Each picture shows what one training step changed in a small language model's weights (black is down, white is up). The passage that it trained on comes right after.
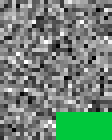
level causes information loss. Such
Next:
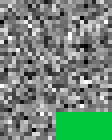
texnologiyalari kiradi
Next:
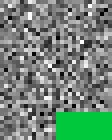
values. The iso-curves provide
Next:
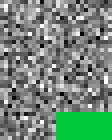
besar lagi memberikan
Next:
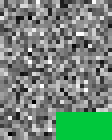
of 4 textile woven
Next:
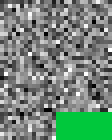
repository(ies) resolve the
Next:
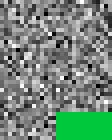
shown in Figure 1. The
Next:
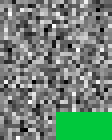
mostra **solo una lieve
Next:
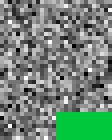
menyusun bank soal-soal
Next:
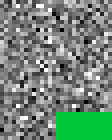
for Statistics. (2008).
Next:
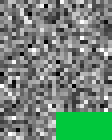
conditions. Dream researcher,
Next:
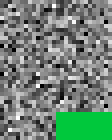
the feedback received, we
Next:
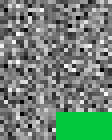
autores, que para mi eran
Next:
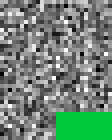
optimization of the complicated multiple
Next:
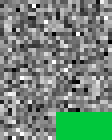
A large population-based study.
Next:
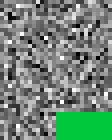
G, *et al.*: A New
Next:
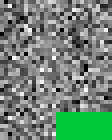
(7). Благодаря
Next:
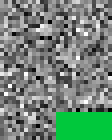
article's Creative Commons
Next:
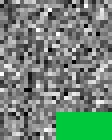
к педиатрам или
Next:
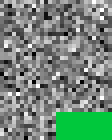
simple control mechanism, whereas
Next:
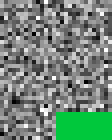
At the same time, ED is a
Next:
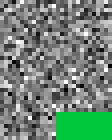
model of journal publishing have
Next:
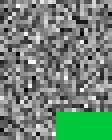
selective fluorescent
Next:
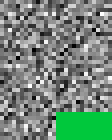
enhance the adoption of FAIR
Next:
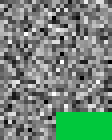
muassasalari yettita
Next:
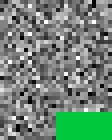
de *Myotis bocagei*
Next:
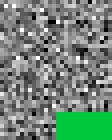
of the areas of foresight was
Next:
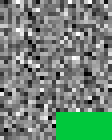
GB 80 GB of storage per
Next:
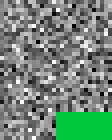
it may concluded that the variation in
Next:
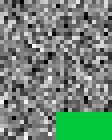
Унинг миқдори етарли
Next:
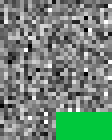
solution of NaI to remove
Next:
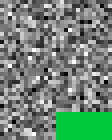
—y no el exilio, como lo
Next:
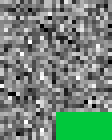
qurishni oʻta zarur
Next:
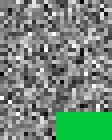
were performed using MATLAB.
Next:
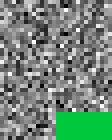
material The Supplementary Material for this
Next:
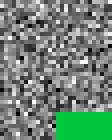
antibodies in human serum and
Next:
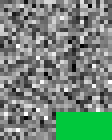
tartibli integraldan
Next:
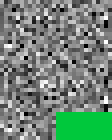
has been proposed that prolonged
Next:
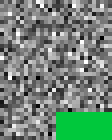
higher nervous activity, contributes
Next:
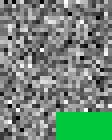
propose an exact tree search
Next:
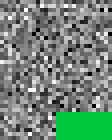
prospective study. Individuals with
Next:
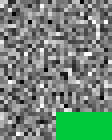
pemilihannya. Sedangkan
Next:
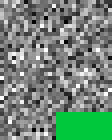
Für den Workshop gibt es
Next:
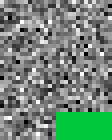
which they can come across in the materials
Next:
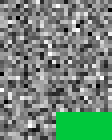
increased by 40.7%,
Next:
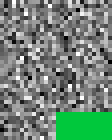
fitness function would be
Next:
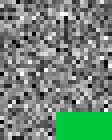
to compare the criteria, so the
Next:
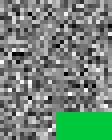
its axis. This is used to
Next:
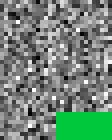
University 50/50 to support researchers on the
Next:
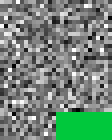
cafeteria. There are
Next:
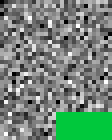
Kahramon kizi Directions
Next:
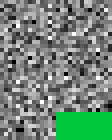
zones de collecte. Ainsi,
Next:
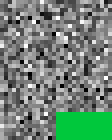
a forma na qual o Supremo
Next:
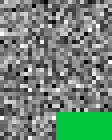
fiziologik rivojlanish
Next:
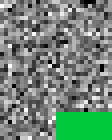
(grid system), modern grafik
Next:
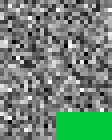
perlu diberikan pedoman
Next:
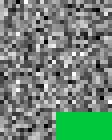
over many individual cells,
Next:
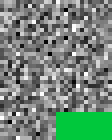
books (in progress)
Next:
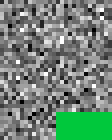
vida, evidenciando redução da
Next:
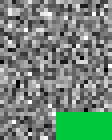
increase in dosage of the surfactant
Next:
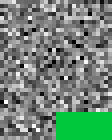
and missile in the ongoing activity
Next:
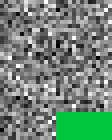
generator (PMSG). The
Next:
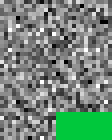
Kushta agaru Mode of
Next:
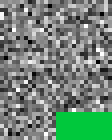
o dobro da altura que
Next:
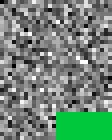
(2g) of powdered sample
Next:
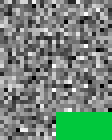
History of China. XX
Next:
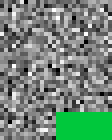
тому разі коли дачний
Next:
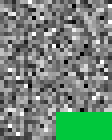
3. Голенко В.
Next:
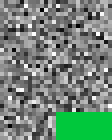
e.a 1138 Hamburgare
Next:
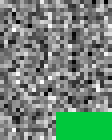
umuusbong na tema at ang
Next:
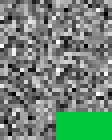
roziman, lekin men
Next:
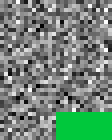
managed without surgery through a
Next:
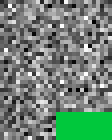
para un envejecimiento
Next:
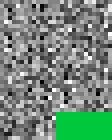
daha güvenilir ve
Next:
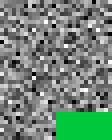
of pleural injury, 1
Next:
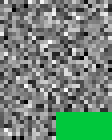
with some type of technological device,
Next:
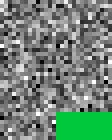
assigned to receive a standard
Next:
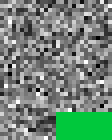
of Using Audio – Video
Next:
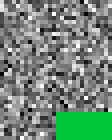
plastination 10.9 %
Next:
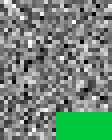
has potential to inspire makers into
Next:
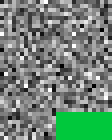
the Estimate Change Statistics
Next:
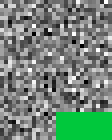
ganch, qum, ohak va
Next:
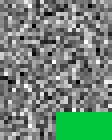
countries: a non-annotated
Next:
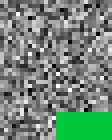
Decision-Making Unit
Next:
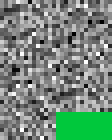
(See Table 2) of the
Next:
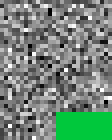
ifoda etgan. U ta'limning
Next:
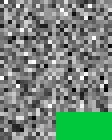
hand, bridging nerve
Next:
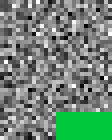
with an average value of 0.28;
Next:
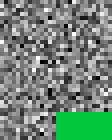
lograr a su vez una
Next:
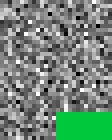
problemas éticos durante la atención
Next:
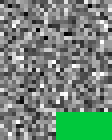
растения кизила + 8
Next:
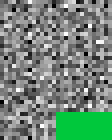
hosts also should strive to be
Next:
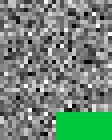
The substantial harms of
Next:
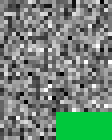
per eenheid produkt: $H
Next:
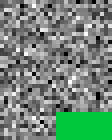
principio de proporcionalidad en el
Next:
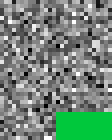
situation; and this is the aim of
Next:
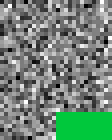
the output voltage of the inverter
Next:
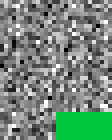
AMERICANA SOBRE
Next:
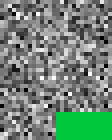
(IMU) sensors data, using
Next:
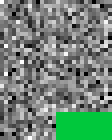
is to reduce infrared and
